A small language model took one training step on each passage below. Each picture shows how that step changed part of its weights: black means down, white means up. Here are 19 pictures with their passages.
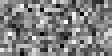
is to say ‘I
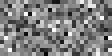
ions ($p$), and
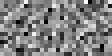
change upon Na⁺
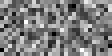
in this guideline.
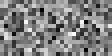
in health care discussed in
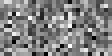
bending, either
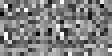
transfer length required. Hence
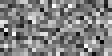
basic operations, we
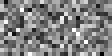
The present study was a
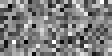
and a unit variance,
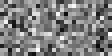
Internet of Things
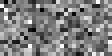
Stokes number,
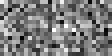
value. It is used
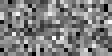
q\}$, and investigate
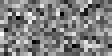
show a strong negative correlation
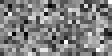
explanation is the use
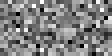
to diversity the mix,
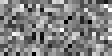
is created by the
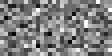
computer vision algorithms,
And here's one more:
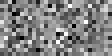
interesting to analyze how far
